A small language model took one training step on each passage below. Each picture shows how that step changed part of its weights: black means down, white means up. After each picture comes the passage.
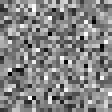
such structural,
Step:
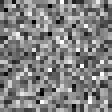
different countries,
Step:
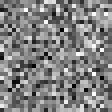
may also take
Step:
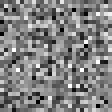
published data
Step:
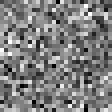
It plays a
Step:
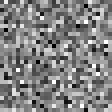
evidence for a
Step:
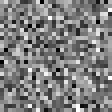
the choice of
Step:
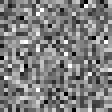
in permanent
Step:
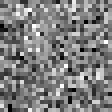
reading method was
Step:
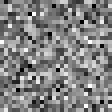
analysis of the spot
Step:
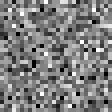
been shown to improve
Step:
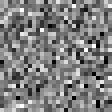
the $k$-th
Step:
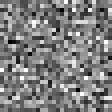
introducía varias
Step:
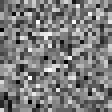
modified time
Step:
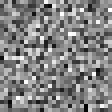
uncommenting the
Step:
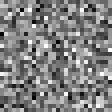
the processing stages
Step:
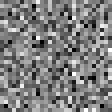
to be too high
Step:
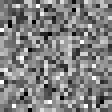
short time is
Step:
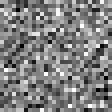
mean comparisons
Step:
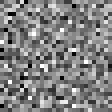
effect on the
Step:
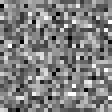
the components of
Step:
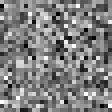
the original
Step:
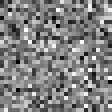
Decree of the
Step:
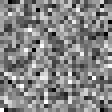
that is highly
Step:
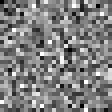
seja a
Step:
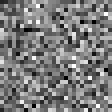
reduced. In
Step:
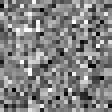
Education between
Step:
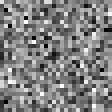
on sub-pc
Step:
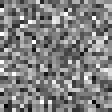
ce droit
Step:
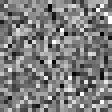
flow structures,
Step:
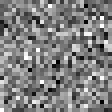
Authors state no
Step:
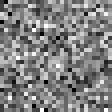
trained person
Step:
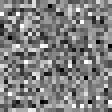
number counts and
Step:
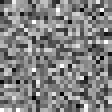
RGB image
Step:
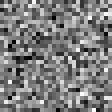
de conductas
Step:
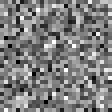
of division of
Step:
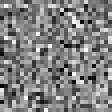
to the end
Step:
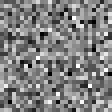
to increased noise
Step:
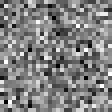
interest The
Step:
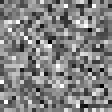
each voltage
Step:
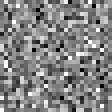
also been applied
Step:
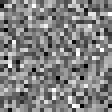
sus estancia en
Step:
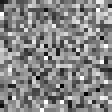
must be obtained from
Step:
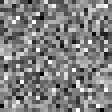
Note that $
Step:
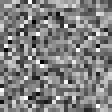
and hence the
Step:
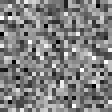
the importance of
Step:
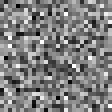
of the notion
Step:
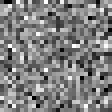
– Cultural
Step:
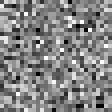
rising regime
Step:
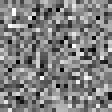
to answer
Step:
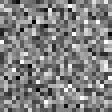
profile across the
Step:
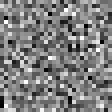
da pessoa
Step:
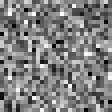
the herbs
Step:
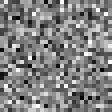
região. A
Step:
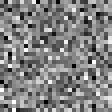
on costs
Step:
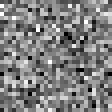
cosmological and
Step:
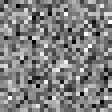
of productivity,
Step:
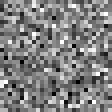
consistent to
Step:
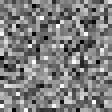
seem to make
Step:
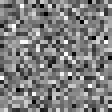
in favor of
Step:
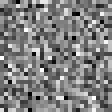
teeth on
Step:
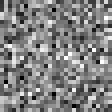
‘A significantly
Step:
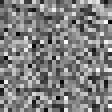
of the equations of
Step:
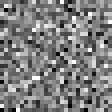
objective designed
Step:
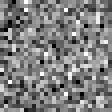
establishing the
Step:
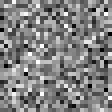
in de gaten
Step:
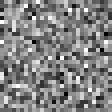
CUE being
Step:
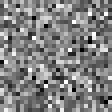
the Physical and
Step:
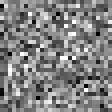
the tiny
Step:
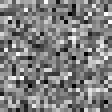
showed that these
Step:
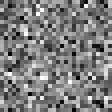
The permanently
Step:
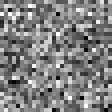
levels of total
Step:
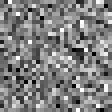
energy $E_\gamma
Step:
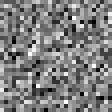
to loss in
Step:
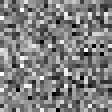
The authors
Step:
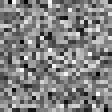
sensitive probe
